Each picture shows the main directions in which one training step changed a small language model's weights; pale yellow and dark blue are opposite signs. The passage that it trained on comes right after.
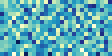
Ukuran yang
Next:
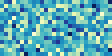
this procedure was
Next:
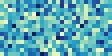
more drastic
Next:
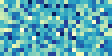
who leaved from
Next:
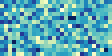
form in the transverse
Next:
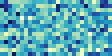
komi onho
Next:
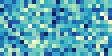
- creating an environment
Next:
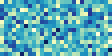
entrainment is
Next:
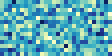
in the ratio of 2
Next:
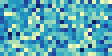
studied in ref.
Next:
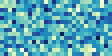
its capacitor with
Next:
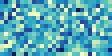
contado em
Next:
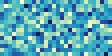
result was that they both
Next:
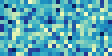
article, the
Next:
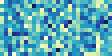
EM, Cohen
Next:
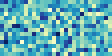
living within a
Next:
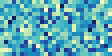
which the system is
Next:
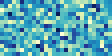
to see which theoretical
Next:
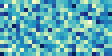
HSS-based measure
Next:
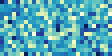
This institution has
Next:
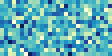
fields proportional to
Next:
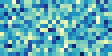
the weight matrix of the
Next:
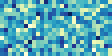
formation and processing of
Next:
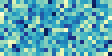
besed z
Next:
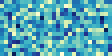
+\infty $ we
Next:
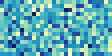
Concerto No.
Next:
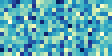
Asar matnida
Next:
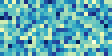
following converter topologies
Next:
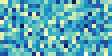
labor costs,
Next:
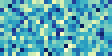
but three of the
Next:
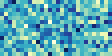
prediction. Is there
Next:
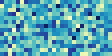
the porcine
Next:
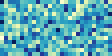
actual sede
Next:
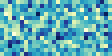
+ \rho g
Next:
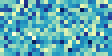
для справи.
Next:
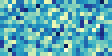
50% of the
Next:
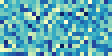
develop a near memory
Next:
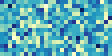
while the unrelated
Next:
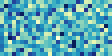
will use the SI
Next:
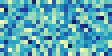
a wide variety
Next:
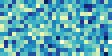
100% respectively. The
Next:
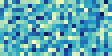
This means that the
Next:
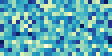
elements in the array
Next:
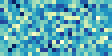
each internal vertex
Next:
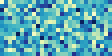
actual bounds.
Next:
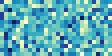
resolves the
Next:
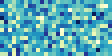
Working with
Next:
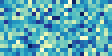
das intenções dos
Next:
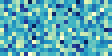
simulations have been an
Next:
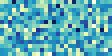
the strength values were
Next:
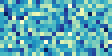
\leq i,
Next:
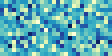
be described with rich
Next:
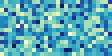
law, which requires
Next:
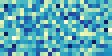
characterizes the size of
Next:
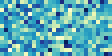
compared to those of its
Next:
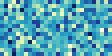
de proteção à
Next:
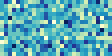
the others received
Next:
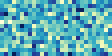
of Youth &
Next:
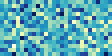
a subpopulation
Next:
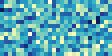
that reduced and practical
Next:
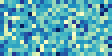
it is desirable
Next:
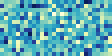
dissipation in
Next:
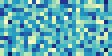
Therefore, many studies
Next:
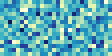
provides a scalable
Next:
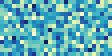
pure phases
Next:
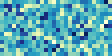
was compiled by
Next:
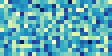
of Biology and
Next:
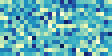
The functionalities are based
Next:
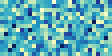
and the RHS
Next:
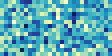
Educacional que
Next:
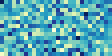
temperature behaviour is
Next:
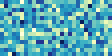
angular momentum
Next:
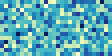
à Organização
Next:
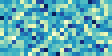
we have done in
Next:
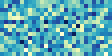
turn to possible
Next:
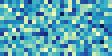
the Council
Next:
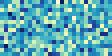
to be utilised for
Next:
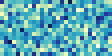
of Jacoby
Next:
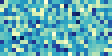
star from the center
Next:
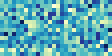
matter is not present,
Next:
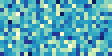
upon changing the
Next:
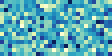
in the gray area
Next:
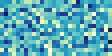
a function that measures
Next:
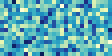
of the proposed method for
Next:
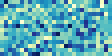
Another numerical simulation
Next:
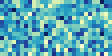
básicos en
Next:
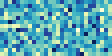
The obtained values were used
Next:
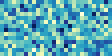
values of standard data
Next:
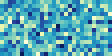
2ª Vara
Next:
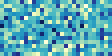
}$ is the
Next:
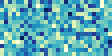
implementing effective communication strategies
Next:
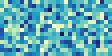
marketing, el
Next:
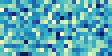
either in terms of the
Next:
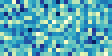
the largest representative
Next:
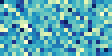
oval. Yes
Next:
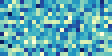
to the target for which
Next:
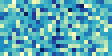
in adopting
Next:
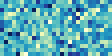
equal. In this case
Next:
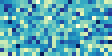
inference in large
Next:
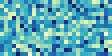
Finally, we
